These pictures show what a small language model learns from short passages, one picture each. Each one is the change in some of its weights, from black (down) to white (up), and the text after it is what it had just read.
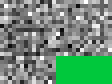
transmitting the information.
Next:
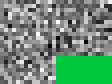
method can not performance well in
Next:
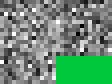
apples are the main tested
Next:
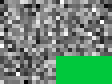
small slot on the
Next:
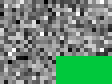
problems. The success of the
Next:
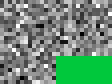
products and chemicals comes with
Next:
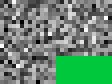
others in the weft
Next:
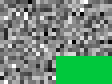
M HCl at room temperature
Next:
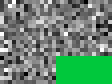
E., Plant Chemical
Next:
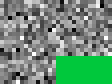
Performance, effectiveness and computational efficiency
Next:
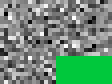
how famous or established they
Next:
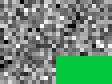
(URLLC) defined
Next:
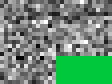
of pottery making.
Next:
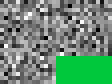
a baseline data for further studies
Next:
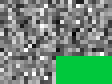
mothers who undergo
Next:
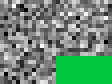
by the model outputs for
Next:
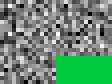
Curation, Writing -
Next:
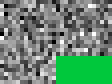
population doubling was calculated
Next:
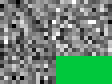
ground – level concentrations of
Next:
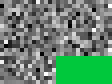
n$, there are at most
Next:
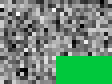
the main notations and their
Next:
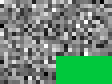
L. et al.
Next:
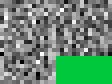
of Inotropes Pre-
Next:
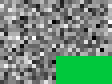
help to find effects of
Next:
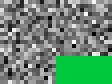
have a large frequency bandwidth
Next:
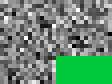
consideration in taking sensitivities alone
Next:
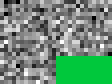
comparison of the definitions used for
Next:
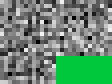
other hand, the solutions can
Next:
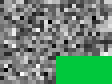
of interaction data, a
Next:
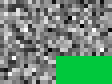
the resonant, relatively
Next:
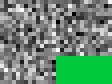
at their bulk mean
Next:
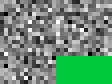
Figure 4. Interface window
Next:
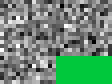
could be controlled by specific rules
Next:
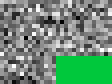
body type and are constructed in
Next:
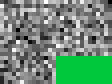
9. The rate was found
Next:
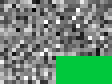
Likelihood Estimation
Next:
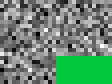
Textile Engineering, City
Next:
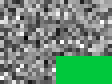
various partner organisations are free
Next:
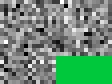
future”, says head of
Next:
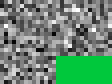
at a seeding depth of
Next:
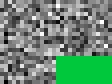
that dharma is also
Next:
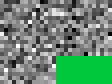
\dots, n,
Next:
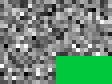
using GBBA optimization method
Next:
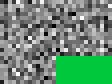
quality, specifically in measurements of
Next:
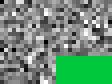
generator Step 3:
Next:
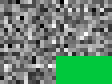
identify any potential for enhancing clinical
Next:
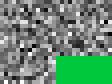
(see [Dissemination
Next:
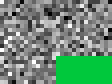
Chloride Figure 6:
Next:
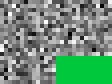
interest rates, etc., are
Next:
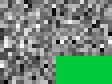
bundled nanowire
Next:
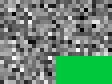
transport logistics development in the
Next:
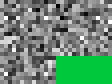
be construed as a potential
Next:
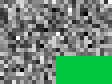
interaction term, the B
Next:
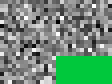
Koppels Allé
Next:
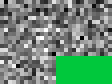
were recorded. In the second
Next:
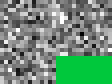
carried out within Task
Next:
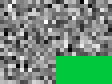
scant number of cases.
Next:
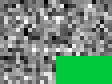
and education is a priority in
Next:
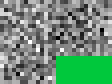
number of educational institutions including higher
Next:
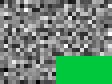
structure, topological data
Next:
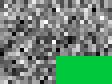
SED will be taken into
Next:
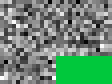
with gallium oxide surface
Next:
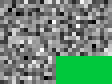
of using compost instead of
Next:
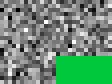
while experiencing a rebound
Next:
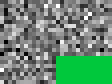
ultrasonic sensors,
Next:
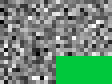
symptoms, surgical management was chosen
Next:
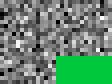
their competitive position, or even
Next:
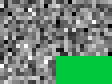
development; low demand for
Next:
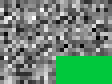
ABSTRACT This document presents
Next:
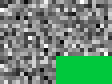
has considerably increased in recent
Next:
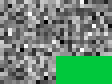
two men holding hands
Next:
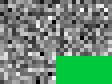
postoperative hospital stay.
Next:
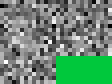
for federation of digital research
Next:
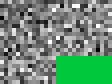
voltage value is not limited by
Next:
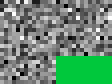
higher values for ξ .
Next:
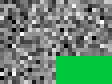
be run is completed adding the
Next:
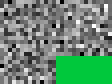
to adverse supply shocks,
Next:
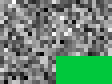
and 3.00 at week
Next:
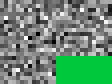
was once visible only in the
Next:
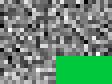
As what Schuyt
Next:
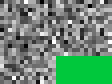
meanings and functions of past
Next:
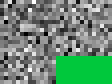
AND METHODS Figure 1 shows
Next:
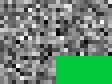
is dissolved in the solvent
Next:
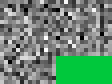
declining productivity of food
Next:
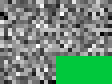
14.6, as illustrated
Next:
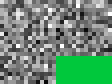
physical, educational and health
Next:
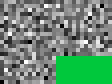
THE main purpose of any
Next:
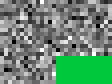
functions Academic Editor:
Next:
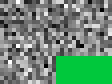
in Kutno, where
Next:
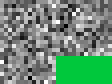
set in G . A cycle
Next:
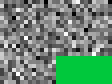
the importance of cultural traditions
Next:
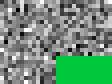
of inputs and their prices.
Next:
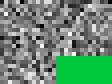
or vas score >4
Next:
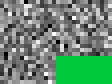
invention may also include one
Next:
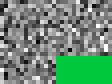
electricity from one place to
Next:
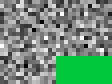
nature’s value is
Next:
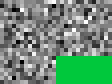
approaches try to exploit both
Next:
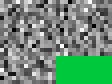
^[6]. AI provides
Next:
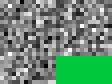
can be due to trauma
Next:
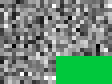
contained in every strong total
